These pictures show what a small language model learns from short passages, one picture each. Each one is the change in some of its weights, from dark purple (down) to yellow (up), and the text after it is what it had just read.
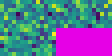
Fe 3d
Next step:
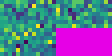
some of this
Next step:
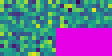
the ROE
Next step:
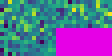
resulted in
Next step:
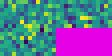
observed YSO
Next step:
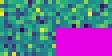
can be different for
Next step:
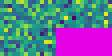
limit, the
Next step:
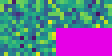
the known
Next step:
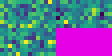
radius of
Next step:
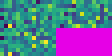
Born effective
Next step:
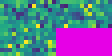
some form of
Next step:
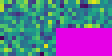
the linear
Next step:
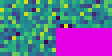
of Bn
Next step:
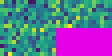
as shown in Figure
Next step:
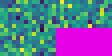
1 XRD
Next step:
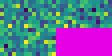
since according to
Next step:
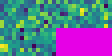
error function is not
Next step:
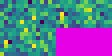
contains two
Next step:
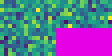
IV cases,
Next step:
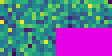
influence our
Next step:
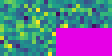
general functions as the
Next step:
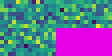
Day of
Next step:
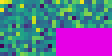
reproduce the
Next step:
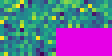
processes and to
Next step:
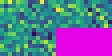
action with
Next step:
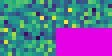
high internal
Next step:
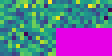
allergic process
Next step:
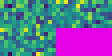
a broad
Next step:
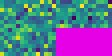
them, it can
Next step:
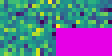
its real-time
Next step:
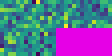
Samples were
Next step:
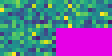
and needs of
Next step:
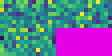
the correlation between
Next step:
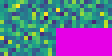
information about energy
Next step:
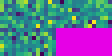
the ionized
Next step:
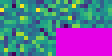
arises from
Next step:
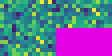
our numerical
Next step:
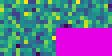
of fault
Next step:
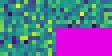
on the photon
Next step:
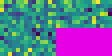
the prediction
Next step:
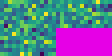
limit to possible
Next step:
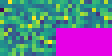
symmetries of
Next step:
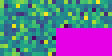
their ideas
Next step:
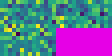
status current
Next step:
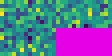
can be performed
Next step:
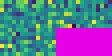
the value of
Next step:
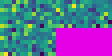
analysis, to
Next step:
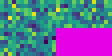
living in
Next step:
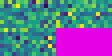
except element
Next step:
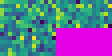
does not contain the
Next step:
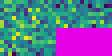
computation is
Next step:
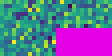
this case can be
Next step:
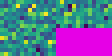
need to be
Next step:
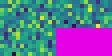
current tasks
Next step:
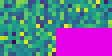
aware of
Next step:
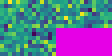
action of
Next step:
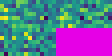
digital learning
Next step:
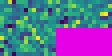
spectra have been
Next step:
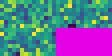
computational complexity
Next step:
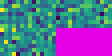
to L.
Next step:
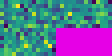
including vibration
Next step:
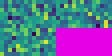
by reduced
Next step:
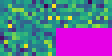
environment. In
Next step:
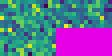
been detected.
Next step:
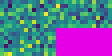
full width
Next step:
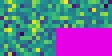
field theory of
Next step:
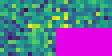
than an overall
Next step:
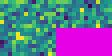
accuracy by
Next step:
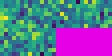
not use a
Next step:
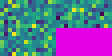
described by
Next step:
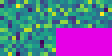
(W) or
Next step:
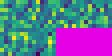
layer is the
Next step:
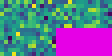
suffice for
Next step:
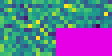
geofence also
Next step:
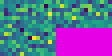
\hline %
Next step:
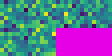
Thickness and
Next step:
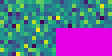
They further
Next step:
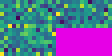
where there are
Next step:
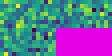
help students develop
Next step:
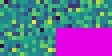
& RBC
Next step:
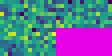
only $\pm
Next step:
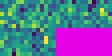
value throughout).
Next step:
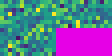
regarding the
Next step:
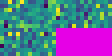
examined by
